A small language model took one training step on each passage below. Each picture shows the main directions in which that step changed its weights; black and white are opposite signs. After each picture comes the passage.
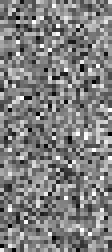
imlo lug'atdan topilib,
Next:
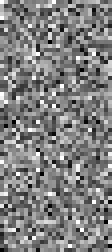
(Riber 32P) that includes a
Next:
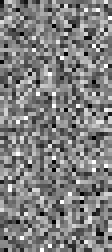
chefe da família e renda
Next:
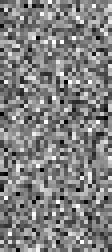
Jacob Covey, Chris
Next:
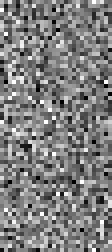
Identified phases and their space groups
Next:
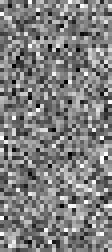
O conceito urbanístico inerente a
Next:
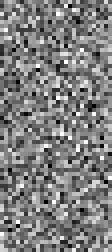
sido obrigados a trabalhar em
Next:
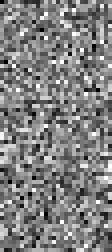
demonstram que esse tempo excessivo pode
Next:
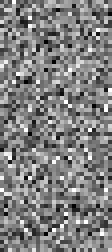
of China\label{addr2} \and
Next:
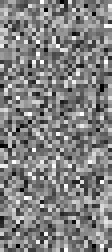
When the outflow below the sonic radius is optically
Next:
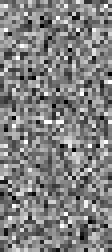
extreme regimes of interaction from strongly repulsive
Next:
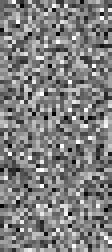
avanços e a uma visão
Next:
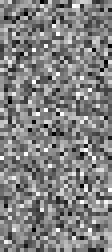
столицю України –
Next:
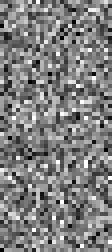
of Layerwise Laser Melting
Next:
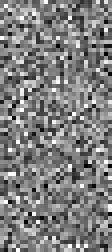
participants, out of a score of 5 being the highest
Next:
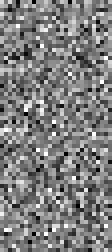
987 (Première Édition).
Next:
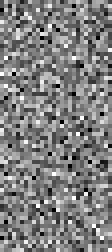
= \mathbf{x}_{e'}$. Then the
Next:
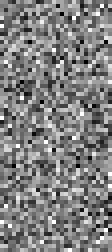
the Late Bronze Age in western
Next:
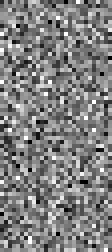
dependence on the pastoral counseling training of
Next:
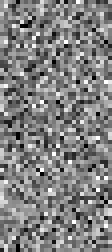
time, batches, etc. At this
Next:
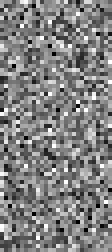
tahdid sanaladi. Bu inson
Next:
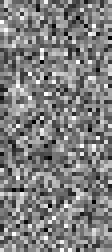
noteworthy that 264 cases were in individuals
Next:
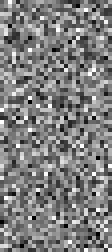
HRIC and STC) detector reset fluctuations
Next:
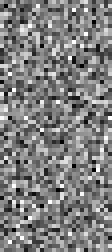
of reform in Thailand” has as its
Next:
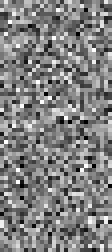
edges of the sub-automata, have
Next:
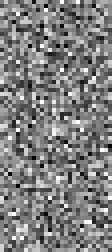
a constant. %which implies the recursion relation
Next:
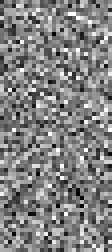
terimpregnasi pada ZAA
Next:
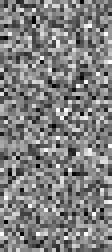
mercado, tanto para los exportadores
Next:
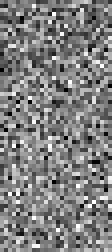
methods to the algorithm) for interpreting and explaining
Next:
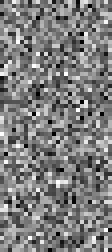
input parameter reflecting a possible microturbulence.
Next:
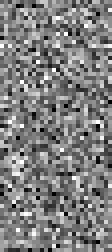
образования связана с тем,
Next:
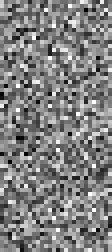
da economia comportamental, a
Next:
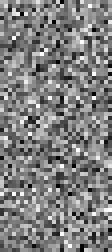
Croatia Corresponding author:
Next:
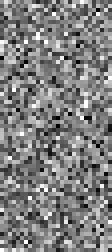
школьника. – М.:
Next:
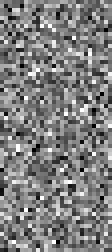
empirical. Most theoretical studies on strategy-proof
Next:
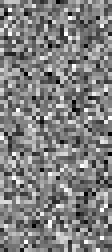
em termos bem simplórios, quer
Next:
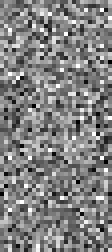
xilligiga imkon beradi.
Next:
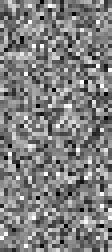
en los educandos, sino provocar
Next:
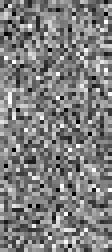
of the Alvarado scoring system, several
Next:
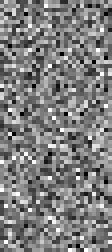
experiments). \begin{figure}[h] \centering
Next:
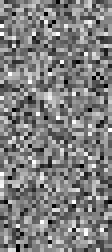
\bse \bea d \tan^2
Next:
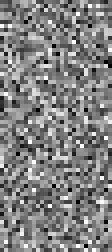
podmienky pre pasúce sa
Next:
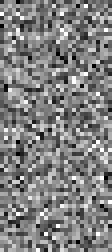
codificação (aberta, axial e
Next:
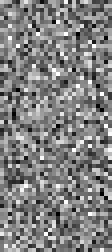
без трения. Часть II.
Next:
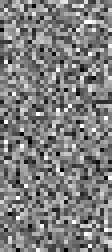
maka penulis dapat merumuskan
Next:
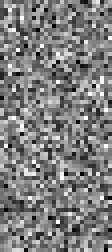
biometrics, facial image,
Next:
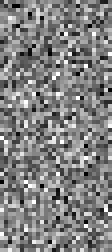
result of sensory evaluation, plain sucrose
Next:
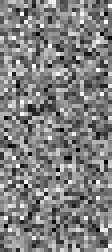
DMF than in DMSO. Fig. 2
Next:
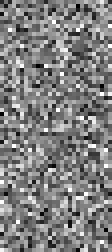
emanating from this extreme RSG that
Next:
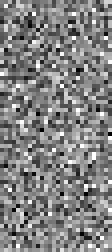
A diagram of the initial aeration system is shown
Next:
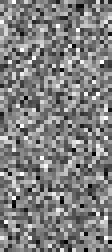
due to negligence. As a rough
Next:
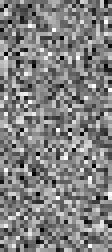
of the curves are fairly similar and linear up
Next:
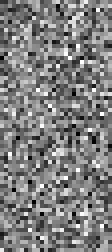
now accepted that AGN and starburst activity
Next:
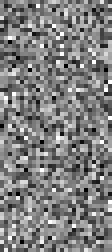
in length, and contains 67 A's
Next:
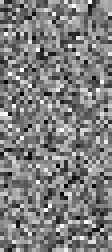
many as 12 respondents (60%) with good knowledge
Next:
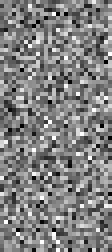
little benzophenone **64**
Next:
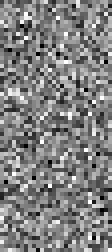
compared according to the average torque production during the
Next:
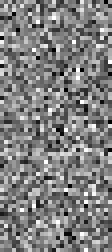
para realizar al RAG 12 4.6.
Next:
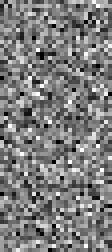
rivojlantirishning asosiy bosqichlarini
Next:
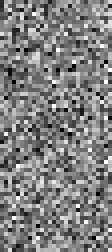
matrices. A system's one- and
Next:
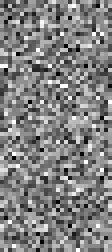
automate the workflow (Figure 3). The
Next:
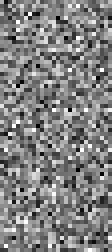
For low level signals, the situation is different.
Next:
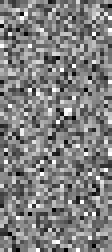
than 0.05 level of significant, therefore the null
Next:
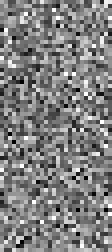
results are based on the assumption that we have 50 NS
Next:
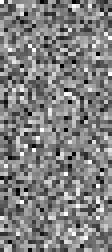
із популярніших
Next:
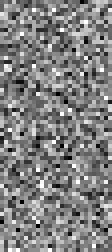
лікування. До того ж
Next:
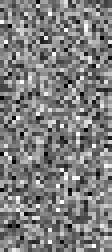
encounter linguistic differences originating from the source
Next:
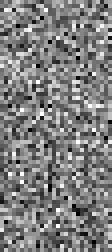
untuk pengusiran tikus pada
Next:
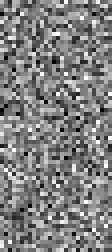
\BibitemOpen \bibfield {author} {\bibinfo
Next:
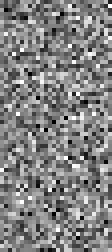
the curves for conformers and intermolecular interactions
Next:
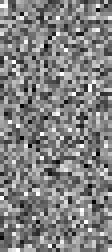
experimentally demonstrate that these advances can be efficiently
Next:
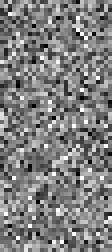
ўртасида келиб
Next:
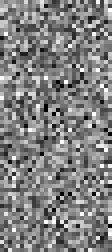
the two possible patterns and the $s$ or
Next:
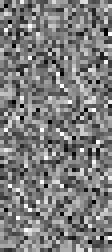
of strategic importance to agricultural systems in many
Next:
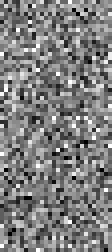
are refining petroleum,
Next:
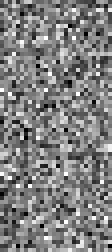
Felder's work sparked followups
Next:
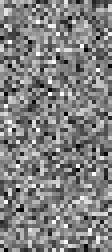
handel en industrie. De behandeling
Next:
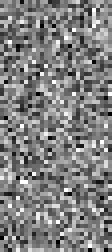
to reconstruct the entire source block from the collected equations
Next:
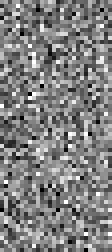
організаційні форми, що
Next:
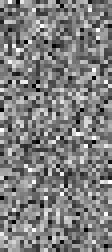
TMSVS. Therefore, it is
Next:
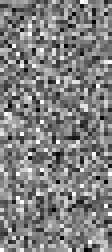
official reports. Due to the
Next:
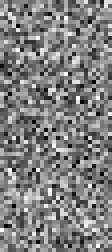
the recombined photons spatial modes)
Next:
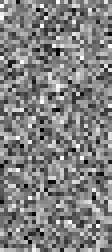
équitable, 3. Une société
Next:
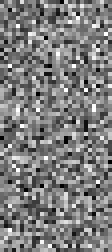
doit produire une délibération
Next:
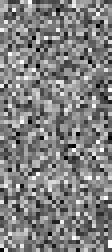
Educação Especial: Equitativa,
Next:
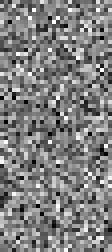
миру Мухаммад
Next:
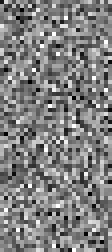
of refraction modulation and the beat wave
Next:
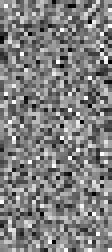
the genetic code might be transcribed
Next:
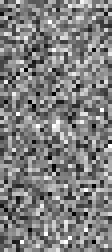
energies. Consider a switching process, discussed
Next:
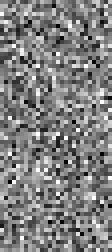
norms was operationalized using three items from
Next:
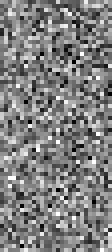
tomonidan Davlat byudjeti va
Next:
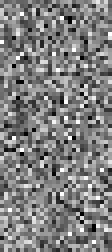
o‘rgatadi. Santyago
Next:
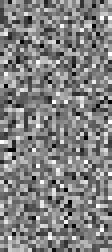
energy density $\epsilon$, \begin{equation} I
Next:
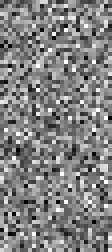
1-расм. Ипларнинг
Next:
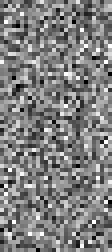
mettant en relief les contrastes entre les
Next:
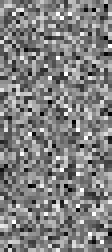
útil restante = lámpara
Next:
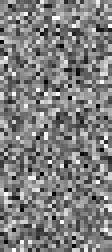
two-dimensional diffraction patterns such as
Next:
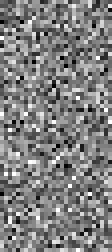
significantly higher in the experimental groups. Specifically, the
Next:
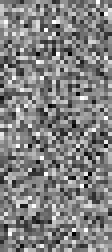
hours, it is important to use DERs
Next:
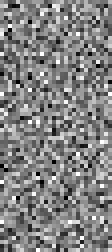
(\ref{eq:g24}), equation
